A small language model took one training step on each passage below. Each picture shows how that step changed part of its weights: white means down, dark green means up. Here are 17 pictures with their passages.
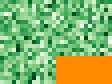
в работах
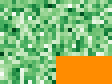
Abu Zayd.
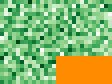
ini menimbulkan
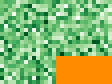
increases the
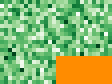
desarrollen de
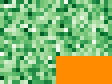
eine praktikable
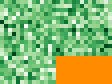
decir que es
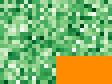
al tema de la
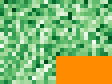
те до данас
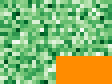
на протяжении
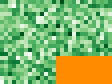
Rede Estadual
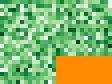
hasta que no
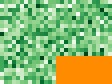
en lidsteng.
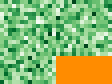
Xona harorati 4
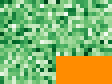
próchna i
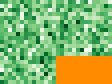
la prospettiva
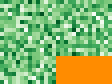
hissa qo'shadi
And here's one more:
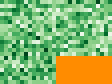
de la sociedad activo
